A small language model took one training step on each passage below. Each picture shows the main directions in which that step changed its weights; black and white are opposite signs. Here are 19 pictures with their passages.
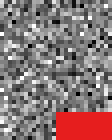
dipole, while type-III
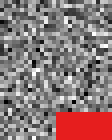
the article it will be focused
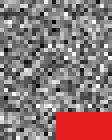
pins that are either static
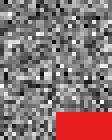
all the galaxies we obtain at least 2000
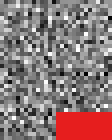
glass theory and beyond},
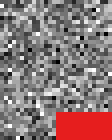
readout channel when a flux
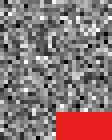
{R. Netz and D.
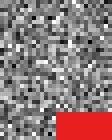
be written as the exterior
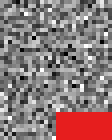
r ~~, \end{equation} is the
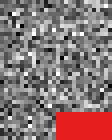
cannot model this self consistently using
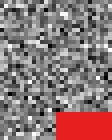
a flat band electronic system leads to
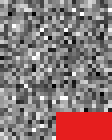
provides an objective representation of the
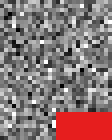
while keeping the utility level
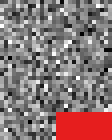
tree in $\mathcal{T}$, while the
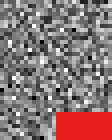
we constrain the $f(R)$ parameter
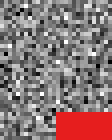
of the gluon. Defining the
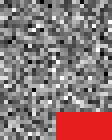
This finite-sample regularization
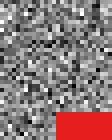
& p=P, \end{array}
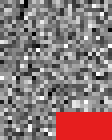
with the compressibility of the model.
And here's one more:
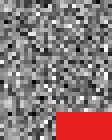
orthogonal and oblique
